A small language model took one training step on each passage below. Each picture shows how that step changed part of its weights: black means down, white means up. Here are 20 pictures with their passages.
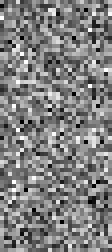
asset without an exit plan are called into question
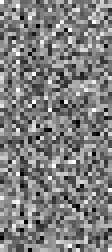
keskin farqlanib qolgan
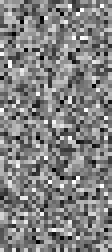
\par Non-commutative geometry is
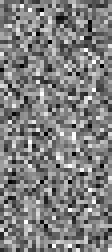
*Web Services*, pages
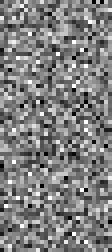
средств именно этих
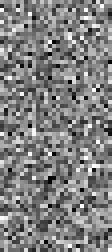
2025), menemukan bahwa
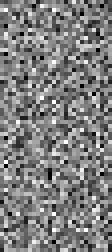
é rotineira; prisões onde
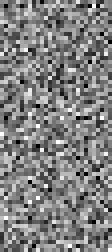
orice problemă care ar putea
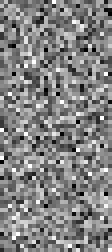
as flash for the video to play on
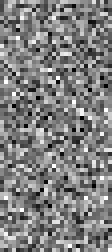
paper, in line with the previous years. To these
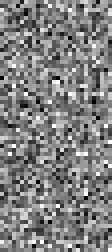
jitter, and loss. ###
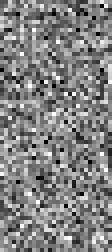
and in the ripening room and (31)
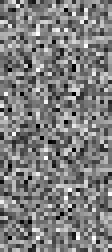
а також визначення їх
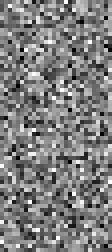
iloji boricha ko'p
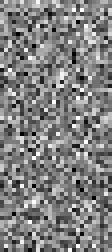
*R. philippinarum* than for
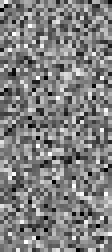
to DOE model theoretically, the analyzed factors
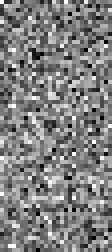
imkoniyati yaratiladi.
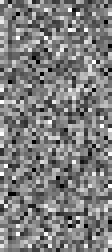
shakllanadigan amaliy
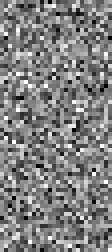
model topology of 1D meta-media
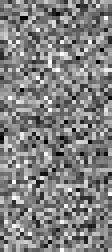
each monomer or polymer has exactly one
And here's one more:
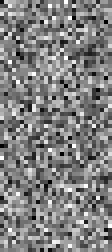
notetaking materials). - Supply
